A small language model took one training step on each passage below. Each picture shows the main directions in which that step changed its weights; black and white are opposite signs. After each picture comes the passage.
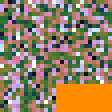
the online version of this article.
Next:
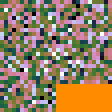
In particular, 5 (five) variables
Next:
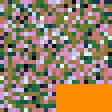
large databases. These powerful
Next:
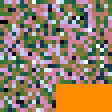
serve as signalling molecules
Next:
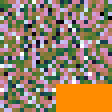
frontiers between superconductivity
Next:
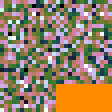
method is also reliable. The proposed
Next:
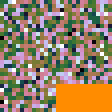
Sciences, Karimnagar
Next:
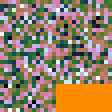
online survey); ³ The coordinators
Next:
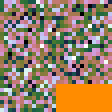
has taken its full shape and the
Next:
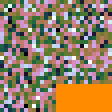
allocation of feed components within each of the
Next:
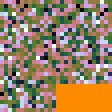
K4M, HPMC
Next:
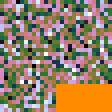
and had cataracts, and there were
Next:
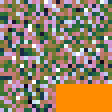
the implementation of biotechnological measures in
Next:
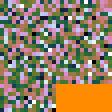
repository must be contacted to
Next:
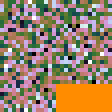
the presence of inflammatory
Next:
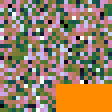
scarcity, food shortages, and
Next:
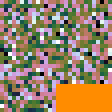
with location corruption are making
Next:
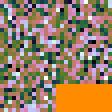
the real environment. The following types of energy
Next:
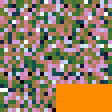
called the discriminant of K and
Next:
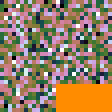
single clear common denominator
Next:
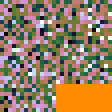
triphenyl carbinol are
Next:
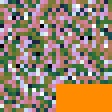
Watson, 1980, two years
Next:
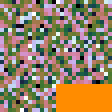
film was fixed in methanol for
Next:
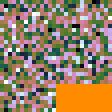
the CFD process described below is
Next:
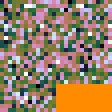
HIV. Tuberculosis remains
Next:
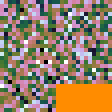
he had changed his name to
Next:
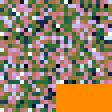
Research: Identifying,
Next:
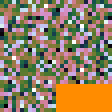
groups like the church and the
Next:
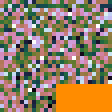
by Peter Becker
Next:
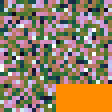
is based on the information on this
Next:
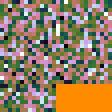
Computer and Instructional Technologies
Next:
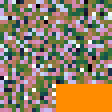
reflected the results of the mini poll
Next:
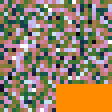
scrubbed after LTI
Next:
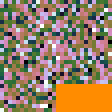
The pre-testing phase involved 30
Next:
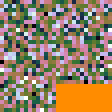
relatively similar that confirmed that the measured the
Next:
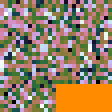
target die layout). This can be
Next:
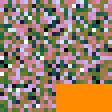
convolutional network produces a single
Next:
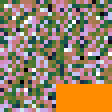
body charts that included multiple figures
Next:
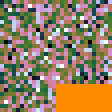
Scale; PES: Performance
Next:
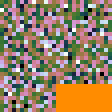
strictly between 0 and 1 and we
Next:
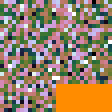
was from Fluka. All other
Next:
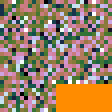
total price, delay completion or
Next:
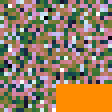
fabrication of a large family of
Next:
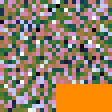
mass with cystic components and
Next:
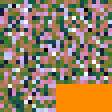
benefits of the intervention in view of potential
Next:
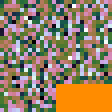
and demonizing Valorizing and
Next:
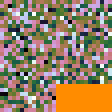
turbine under rigid- and
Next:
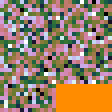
people with health concerns, people living in
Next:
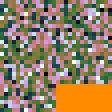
to provide a more comprehensive analysis and alignment
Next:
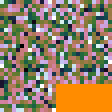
Cx¹) has been dated to
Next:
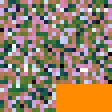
SE from the SEP may be
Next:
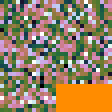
the doctor. Another method is
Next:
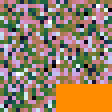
described in §4. Furthermore, it
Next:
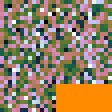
one for unstructured and
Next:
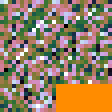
material was constituted of striga
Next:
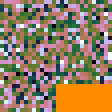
IAA is believed to regulate
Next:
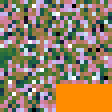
A new type of K-Pg
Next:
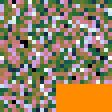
by the sudden drop in
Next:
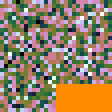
threshold for the current expansive
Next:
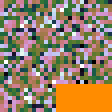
of armies, cities,
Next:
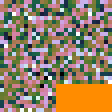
these results, we believe that ML
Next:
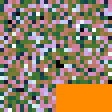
space charge injection studies with different
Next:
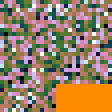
and eastern basins. The red and
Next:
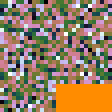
in our healthcare facilities. Although
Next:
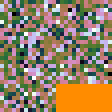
series. From fig. 4, the
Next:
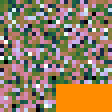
A1 – Models description for
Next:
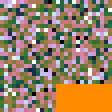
for methane fermentation than
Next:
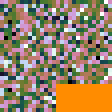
described by the conformation tensor
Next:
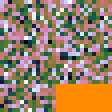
identify sensitivity values, which were then
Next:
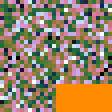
(n = 8) achieved an
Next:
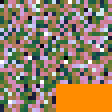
compile medicinal values of
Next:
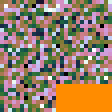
is not durable. 3.2
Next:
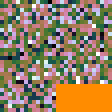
single peak indicates free rotation of the
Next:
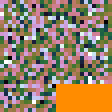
people's knowledge, train human resources,
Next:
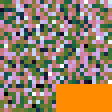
the recording. These prompts help
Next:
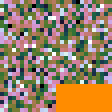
whatever reason, is not a good
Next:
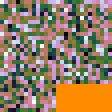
avoid atmospheric effects. In
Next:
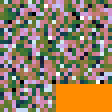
PhD Scholar, Department
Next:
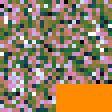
Abstract—The present study aimed to
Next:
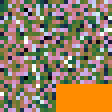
Coordinated Universal Time
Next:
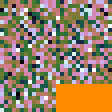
domain, among others, that can exert
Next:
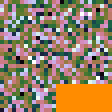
market definition is crucial for ensuring the
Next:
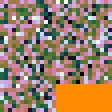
Education system education at the pace of the
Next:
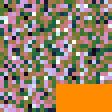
UW, Akor W,
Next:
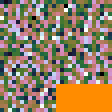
times from suppliers and to
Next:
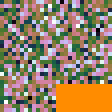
people living in quarantine,
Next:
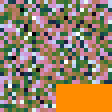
the teachers in those schools. The researchers
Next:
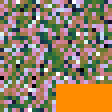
self-esteem stimulus
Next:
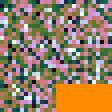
regional level, the sector of research and
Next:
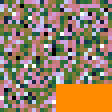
paper, we analyzed the basic characteristics and stress
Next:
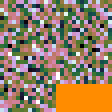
to divide. This results in formation of
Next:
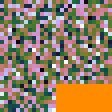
of the entire team in a soccer
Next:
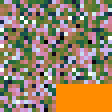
at $\text{pH} <
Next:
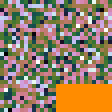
to judge whether a stock is good
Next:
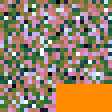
are stigmatizing signs
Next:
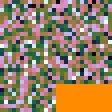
parameter multiple times and thus end up with
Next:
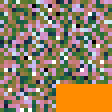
rainfed systems, increasing
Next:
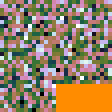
Research of the University of Porto,
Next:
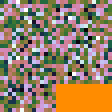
demographic percentage (19%) in
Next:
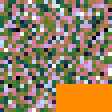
the magnitude of the mental health
